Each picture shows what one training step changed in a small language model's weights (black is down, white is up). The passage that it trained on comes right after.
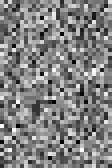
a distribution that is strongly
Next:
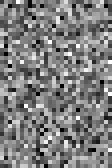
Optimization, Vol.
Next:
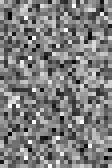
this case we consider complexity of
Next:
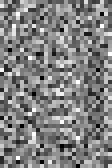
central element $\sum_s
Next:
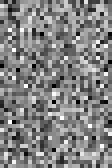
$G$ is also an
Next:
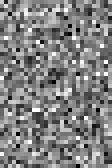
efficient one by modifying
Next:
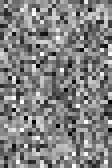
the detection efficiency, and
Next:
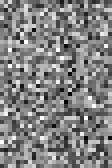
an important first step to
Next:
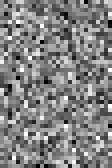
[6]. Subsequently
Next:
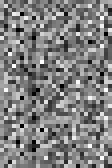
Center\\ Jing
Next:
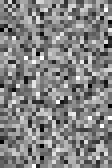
of independent random variables. In
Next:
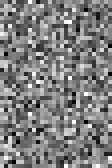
, r , \theta , z
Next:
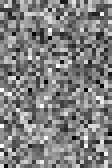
empirical evidence that
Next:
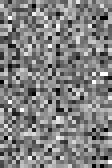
inverses of the standard
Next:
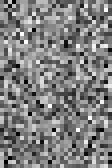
of $t$ to level sets
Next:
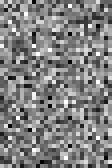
to illustrate the
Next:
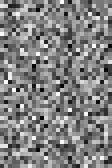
vertical projections on the right
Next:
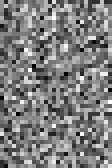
the magnetic field pulse and
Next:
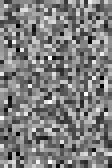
\psi_2$ on the
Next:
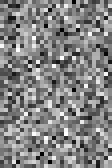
kagome cases, the
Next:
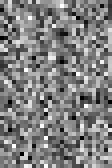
can't be zero for any
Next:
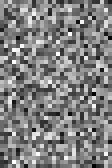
the first argument and the result
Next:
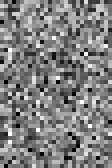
$a \geq 1$ integer
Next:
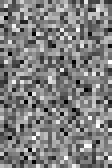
high-fidelity solution
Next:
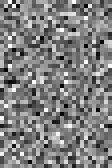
for both SBM-AR
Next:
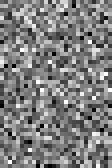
each Sb layer, in
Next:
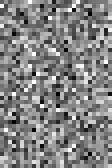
which is a permissible
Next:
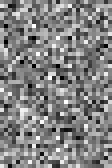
grand probability generating functions,
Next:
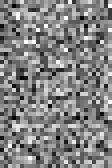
lift force. At
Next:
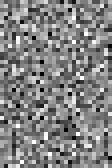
rate. To model battery
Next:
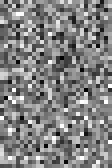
has been announced in
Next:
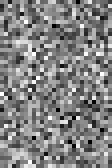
attained in a class of
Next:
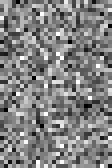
voltages initiate
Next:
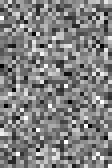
final check for
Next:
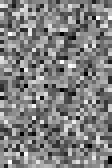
subdivision to an initial
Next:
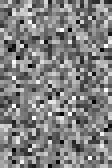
all the constants value
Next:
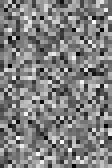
for the Hamiltonian,
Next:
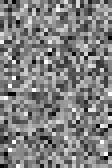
$\cal U$ for the
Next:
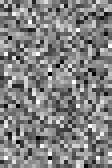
on finitely many sites
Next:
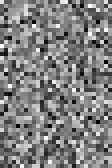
been shown already in the
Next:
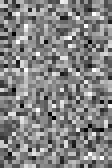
perpendicular to the
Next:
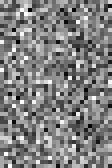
only known that in linear and
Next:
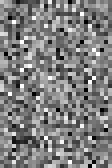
and \ldots\ simulations can be
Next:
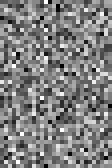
Lyrae stars} %
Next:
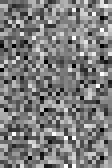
\\ \hline NR &
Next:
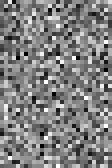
in $\Om'$. In this
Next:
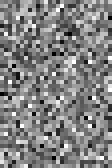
two outliers corresponding to signal
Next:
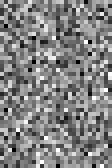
yields in a strong positive
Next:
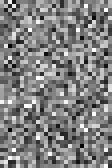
of a crystal containing
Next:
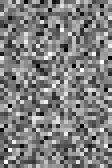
non-straggler worker
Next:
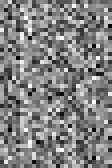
for this case there exists the
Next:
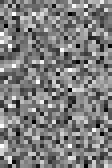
and Applications of
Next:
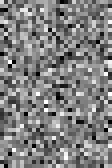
compare the running times
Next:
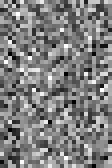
can fulfill such
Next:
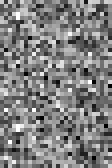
does not have a boundary. In order
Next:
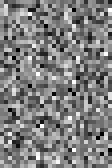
>0$ such that%
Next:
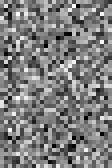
power, would necessarily
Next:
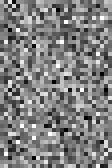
of freedom which varies
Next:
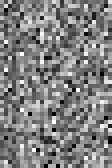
a supporting line $L$
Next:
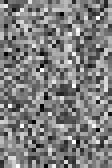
b >0$). However, when
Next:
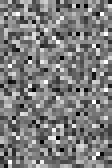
form path families
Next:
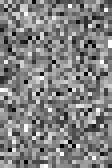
to the induced subgraph on the
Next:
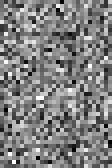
collected, and a
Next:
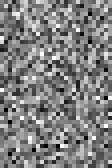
over $\Q_p$ and
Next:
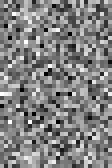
and only if we may decompose
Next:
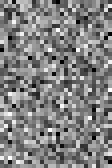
that $H$ is good in
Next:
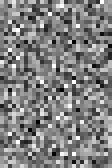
J. Number Theory {\bf
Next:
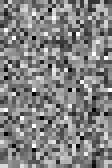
the transition matrix for a
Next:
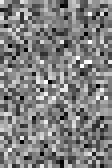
find a conjugator
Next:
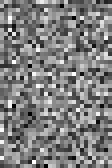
of Evacuation
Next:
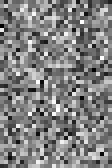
the time phase. What does it
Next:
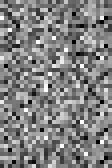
NLO cross section for
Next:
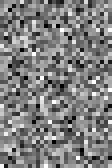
since the algorithm may trigger
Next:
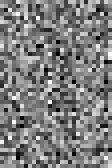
model shown in panel
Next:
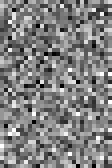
Supplementary Information)
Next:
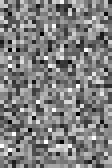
observations are relevant for
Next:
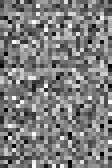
Calogero and
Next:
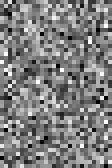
from the surrounding cluster
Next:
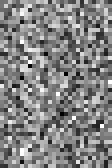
both independent of the choice of
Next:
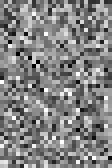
the sufficient conditions for system
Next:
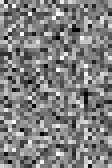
=\left\vert u^{\ast
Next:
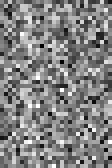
by the intersection of the two
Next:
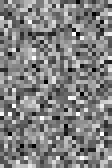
implement QEC, and
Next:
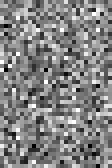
large factor, surprising results
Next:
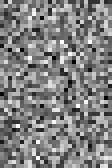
the critical point becomes
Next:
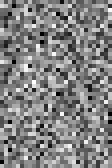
partial density, which we write
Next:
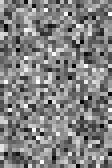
Similarly , since $N
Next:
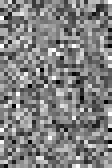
should allow resolved study of
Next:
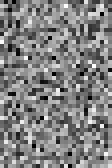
$\hat X$ stands for the
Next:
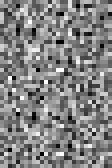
cope with this problem, we
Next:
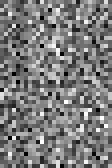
a & \in & \mathfrak Y
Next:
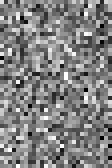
follows immediately.
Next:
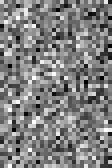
software with the
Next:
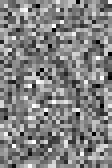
computational domain, without
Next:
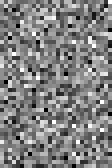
a blue copy of
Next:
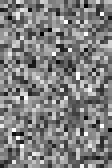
counterexample to the
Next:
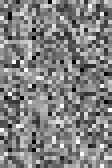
this research was to
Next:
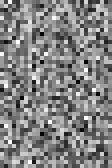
an isomorphism for any
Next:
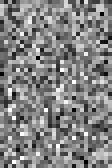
$d(\L)$ and the
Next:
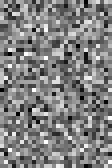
reconstruction method have been
